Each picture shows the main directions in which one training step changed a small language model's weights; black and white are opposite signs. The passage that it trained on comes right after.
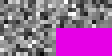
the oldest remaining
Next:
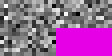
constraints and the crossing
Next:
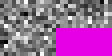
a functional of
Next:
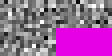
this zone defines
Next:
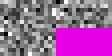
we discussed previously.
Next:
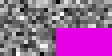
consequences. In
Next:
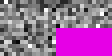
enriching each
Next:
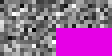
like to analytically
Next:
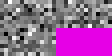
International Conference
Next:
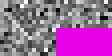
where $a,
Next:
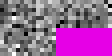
not only more efficient
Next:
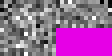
momentum \\ 11 &
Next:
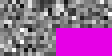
by Sun et al
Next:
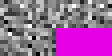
that between two
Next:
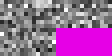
many other recent scientific
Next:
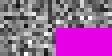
of images of the
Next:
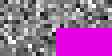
the normal liquid regime
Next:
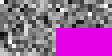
output will be a
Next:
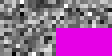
fiber. Fig
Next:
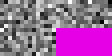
the work presented here
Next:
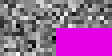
discussed and analyzed in
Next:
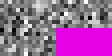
be visiting
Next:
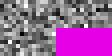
a high precision
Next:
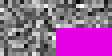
radiative hadronic
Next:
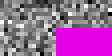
briefly describing each
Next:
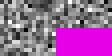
tool could be useful
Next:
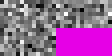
destination from
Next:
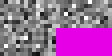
the heat flow from
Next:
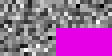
by estimating the
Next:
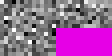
effects (eg.
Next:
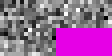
is thermalized in
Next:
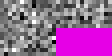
evolution of the
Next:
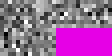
be implemented for any
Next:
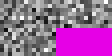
first term in the
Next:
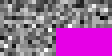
to obtain a reliable
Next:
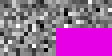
satisfied and it appears
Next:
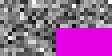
dispersive ion optical
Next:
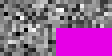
energy of Auger
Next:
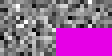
tensor to process
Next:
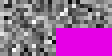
data can be
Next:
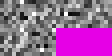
panel, and the
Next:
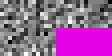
the loss function throughout
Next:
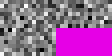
luminosity and mass,
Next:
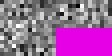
way to search for
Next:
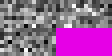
to reduce its fine
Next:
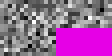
source brightness and the
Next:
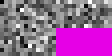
cause of death
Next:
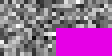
also include graphic
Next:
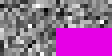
inertia is
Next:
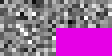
exceeds the
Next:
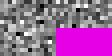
they are known to
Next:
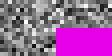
be formalized since
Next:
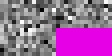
it is illustrative
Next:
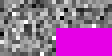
carbon stars. It
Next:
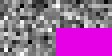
add several other terms
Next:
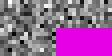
The maximum of this
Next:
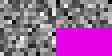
LCD, in
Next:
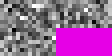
ground state energy will
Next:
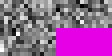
pipeline is also available
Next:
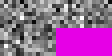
analysis for the following
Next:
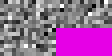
the results of all
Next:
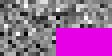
a what?
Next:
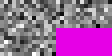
process. The thermal
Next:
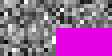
} \right
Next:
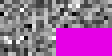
tense and
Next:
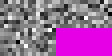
the covariance vector of
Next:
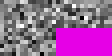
lines). In the
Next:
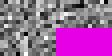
the sample correlation
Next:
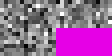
second integral of the
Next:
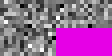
that mirror solutions in
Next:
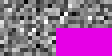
first and the second
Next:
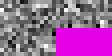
chiral condensate} In
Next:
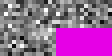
as complicated as the
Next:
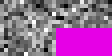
materials [14]
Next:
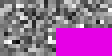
threshold estimated during the
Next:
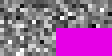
stochastic approximation algorithms.
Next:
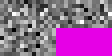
while the HUT
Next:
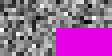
is possible to study
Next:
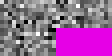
role for dark matter
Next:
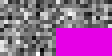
the same diagram.
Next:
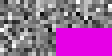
the case a triple
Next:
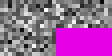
We suggest a completely
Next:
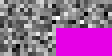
demonstrate the existence of
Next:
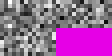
The initial conditions were
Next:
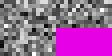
a model consisting
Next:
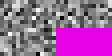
and for each
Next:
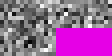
has both topological and
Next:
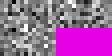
of nodal
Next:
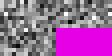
is the highest
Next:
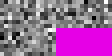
the left of
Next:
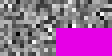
in their various rest
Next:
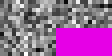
for the imaginary part
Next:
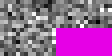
at which strain
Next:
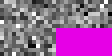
slows down rapidly
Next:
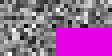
to the bottom),
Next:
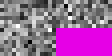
important in order to
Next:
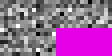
true in general.
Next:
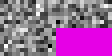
the commit and
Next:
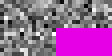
experimental methods consistently
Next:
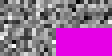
the spacetime over the
